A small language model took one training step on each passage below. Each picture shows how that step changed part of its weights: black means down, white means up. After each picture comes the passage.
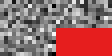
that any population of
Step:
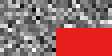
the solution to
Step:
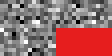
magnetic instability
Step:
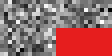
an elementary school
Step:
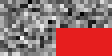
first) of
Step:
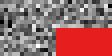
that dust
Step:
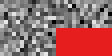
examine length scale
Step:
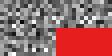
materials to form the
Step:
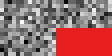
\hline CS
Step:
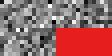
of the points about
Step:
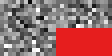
this field?
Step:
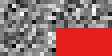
higher level of
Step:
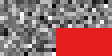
to different situations
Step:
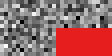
process. A
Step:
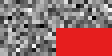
the inclusion of
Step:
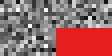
and isolation
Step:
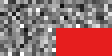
may not have access
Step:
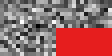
appears another
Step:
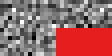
The same holds
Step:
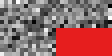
works here as
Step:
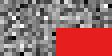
will be a
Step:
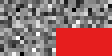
were sourced from
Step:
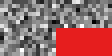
length, while
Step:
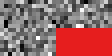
saying about
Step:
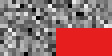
the boundary and
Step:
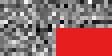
to draw
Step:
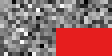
a platform independent
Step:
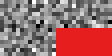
grain size to
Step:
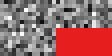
The parity distribution
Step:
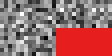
transferred as students
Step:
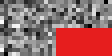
section was increased to
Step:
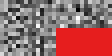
allows the four
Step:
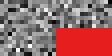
Plots of contact
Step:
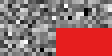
even though the implemented
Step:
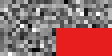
attributed to its
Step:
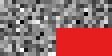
physical and digital
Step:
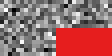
according to the online
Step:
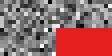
research is based
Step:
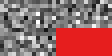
measured at central
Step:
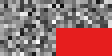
finding the
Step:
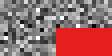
some experience with
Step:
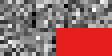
caregiver needs
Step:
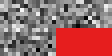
aim of this research
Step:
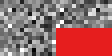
protocol performs the
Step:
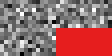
nearly the same
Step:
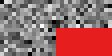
of error bars
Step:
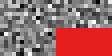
the charged
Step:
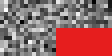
learning outcomes
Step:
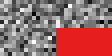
by combining condition
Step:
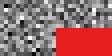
combined with
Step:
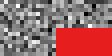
energy band, associated
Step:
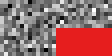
both real time evolution
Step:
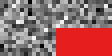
that the dimensionless
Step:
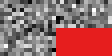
X-ray image
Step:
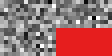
review, and
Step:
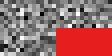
lines represent either
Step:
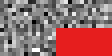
happiness in
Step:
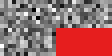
the fundamental and
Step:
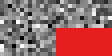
close to the minimum
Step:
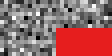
difference is greater than
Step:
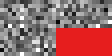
call it {\it
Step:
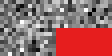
are captured by
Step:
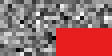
significance guided
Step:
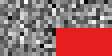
one provide so far
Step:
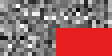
question whether the edge
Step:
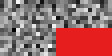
core; and a
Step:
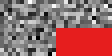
the atomic
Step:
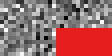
linear system, for
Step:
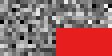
noise to the global
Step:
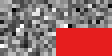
circulate and work
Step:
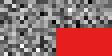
become important properties of
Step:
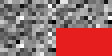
of one of the
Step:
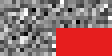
over the open water
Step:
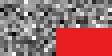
recruited with
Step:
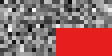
Dimensions without
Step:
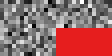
other fall into
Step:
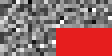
where it gives
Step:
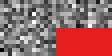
surge wave energy
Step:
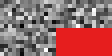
images surrounded
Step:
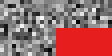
social contexts
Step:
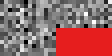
The individual pulses
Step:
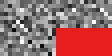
supply enough
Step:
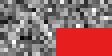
rays they
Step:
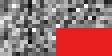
as the system
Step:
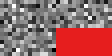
for nearby
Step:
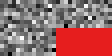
forced to
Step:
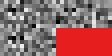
However, unlike
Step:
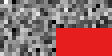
relationships among the
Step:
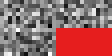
improves this
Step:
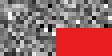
the probability density function
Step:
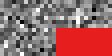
many commits.
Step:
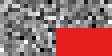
value, the smaller
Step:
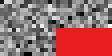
of amplitude and
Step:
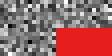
the approaching
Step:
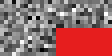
and highly
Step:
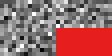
by the SN
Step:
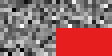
metal to
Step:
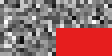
this construction:
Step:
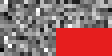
improvement was defined
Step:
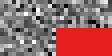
the central place where
